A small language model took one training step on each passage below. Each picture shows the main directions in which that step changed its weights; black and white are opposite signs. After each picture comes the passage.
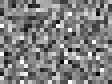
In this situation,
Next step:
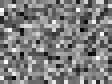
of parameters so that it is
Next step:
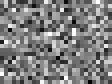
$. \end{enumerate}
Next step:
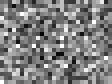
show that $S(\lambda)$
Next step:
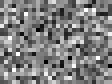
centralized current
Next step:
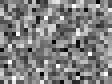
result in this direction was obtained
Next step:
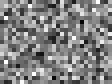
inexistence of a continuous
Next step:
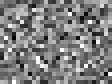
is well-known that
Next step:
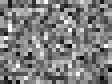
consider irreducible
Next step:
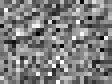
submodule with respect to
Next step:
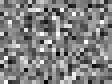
this bound runs similarly
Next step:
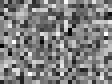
when not convenient or
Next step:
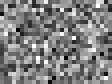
to $n$ between the
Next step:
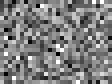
a simple SVOA.
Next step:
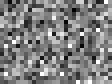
as a solution of the differential equation
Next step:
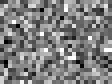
Of course, there
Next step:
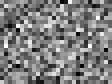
particular, the eXpress
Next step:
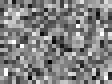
is, \emph{how
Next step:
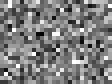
non-prime cones could
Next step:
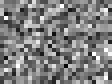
of the isoparametric
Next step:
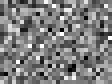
$F$ with four
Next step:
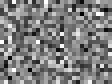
following notation will be used
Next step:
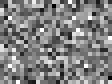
We say that $f$
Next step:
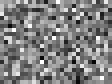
the convex side of
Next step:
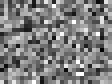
in $C$. Thus, we
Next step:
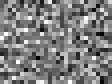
\rangle$, generated by the
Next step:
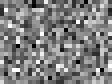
then $M$ is called to
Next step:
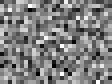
certain $n \in
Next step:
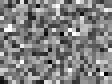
the same slope within
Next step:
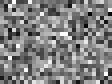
activation time obtained
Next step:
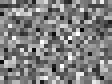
consider the auxiliary
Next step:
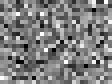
, \beta ] +[\alpha
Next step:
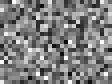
denotes a local section of the
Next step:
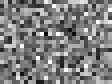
$V^N$. It is
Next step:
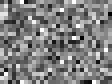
& \mbox{if }
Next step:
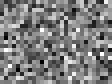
as the length of the
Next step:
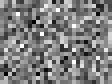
This easily yields
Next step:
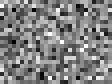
the end-points. In
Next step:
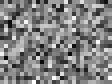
attains the minimum
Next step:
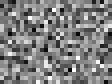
consider the paired rank
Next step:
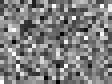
of $R$. Therefore,
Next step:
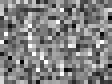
the efficiency of
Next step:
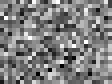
of unitary matrices
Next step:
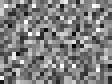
for shells without
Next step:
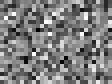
\emph{the involutions
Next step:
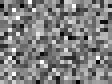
domains with such properties.
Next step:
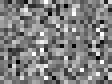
word $w$ is of
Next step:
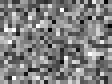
introduce the concepts
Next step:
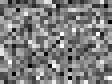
$\gamma>0$, we need
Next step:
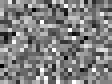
\Lambda e_J)$ are
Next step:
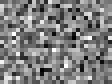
was higher than the classical
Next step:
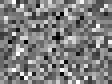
Landau damping
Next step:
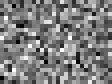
\Omega$.\newline We
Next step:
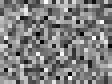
would suffice to
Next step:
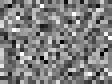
means inequalities with
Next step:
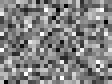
the Volterra integral
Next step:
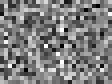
an ergodic action
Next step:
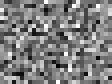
with fixed total boundary
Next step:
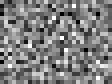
symmetry class considered
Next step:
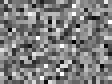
v \in\Z[\sqrt
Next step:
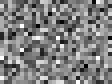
(of power p)
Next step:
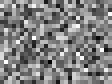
(in particular if $L$
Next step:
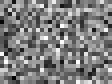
chain map, since $\forall
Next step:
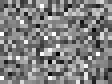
branching process. For
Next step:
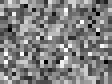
be generalized to such general
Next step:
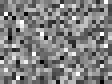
ring of Witt
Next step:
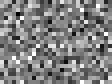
J. Matrix
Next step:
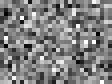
quasi-isometry between
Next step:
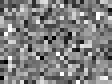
set of homomorphisms from the
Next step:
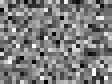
We have \begin{equation*}
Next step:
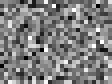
for $i\neq j$.
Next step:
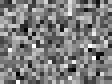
as computed in the first
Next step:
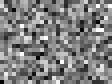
throughout do not
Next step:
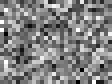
increasing with respect to
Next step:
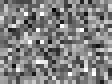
us $A \Lolly
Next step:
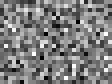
the probability of choosing
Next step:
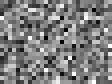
addition, Ma, Hu
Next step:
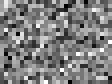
F-zip as in the
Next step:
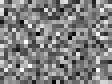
S-ring}, for
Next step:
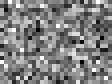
p)$ by symmetric functions
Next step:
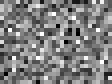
arranged as follows:
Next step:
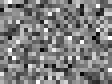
waveguide are
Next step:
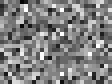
{\det} and of the
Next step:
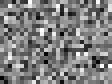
necessary, we may
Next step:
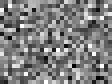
Also, we have \[
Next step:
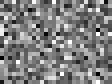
to unitary equivalence.
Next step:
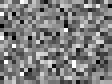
for such cycles using
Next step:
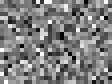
support any Riemannian
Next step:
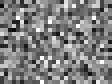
free energy functions.
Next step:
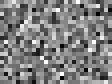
be the eigenvalues of the
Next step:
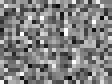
family of type--I or
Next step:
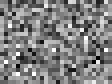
case because $M_h
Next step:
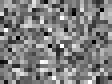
only on $C$ as an
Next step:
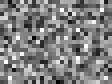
mod out an $N$-dimensional
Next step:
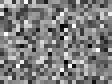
particular the only non-trivial
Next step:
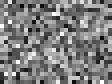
the linear recursion relation
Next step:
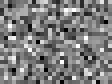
it was verified that it
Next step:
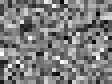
$R$, the gradient
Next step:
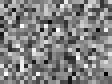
is a complement of $\langle
